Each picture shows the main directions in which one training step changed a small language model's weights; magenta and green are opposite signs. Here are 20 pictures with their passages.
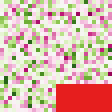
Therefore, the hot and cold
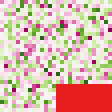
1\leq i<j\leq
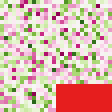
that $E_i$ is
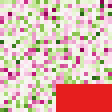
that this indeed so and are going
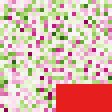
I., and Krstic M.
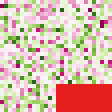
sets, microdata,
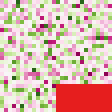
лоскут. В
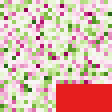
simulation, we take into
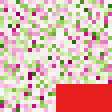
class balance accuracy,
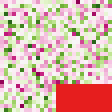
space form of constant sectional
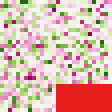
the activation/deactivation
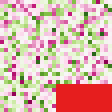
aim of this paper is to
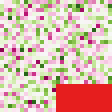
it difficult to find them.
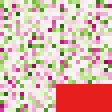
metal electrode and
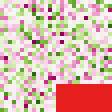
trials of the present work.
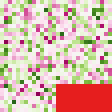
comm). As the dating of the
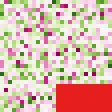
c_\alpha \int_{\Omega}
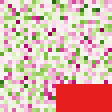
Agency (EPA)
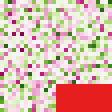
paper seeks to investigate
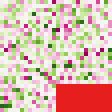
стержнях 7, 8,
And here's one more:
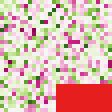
pada warung wedang
